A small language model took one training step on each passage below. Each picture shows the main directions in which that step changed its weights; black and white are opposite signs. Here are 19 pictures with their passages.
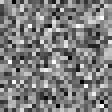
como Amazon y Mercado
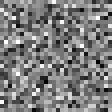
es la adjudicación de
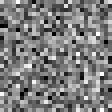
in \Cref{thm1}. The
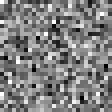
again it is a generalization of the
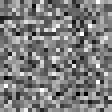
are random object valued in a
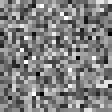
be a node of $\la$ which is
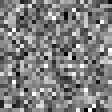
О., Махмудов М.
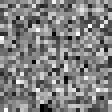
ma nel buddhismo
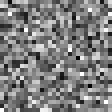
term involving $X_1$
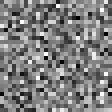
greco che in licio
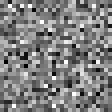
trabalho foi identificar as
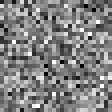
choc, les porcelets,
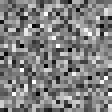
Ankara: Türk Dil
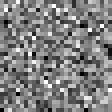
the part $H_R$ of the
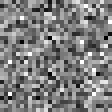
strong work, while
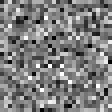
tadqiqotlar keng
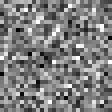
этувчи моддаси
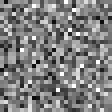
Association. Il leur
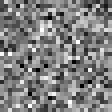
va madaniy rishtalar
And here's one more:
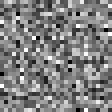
University of Texas at
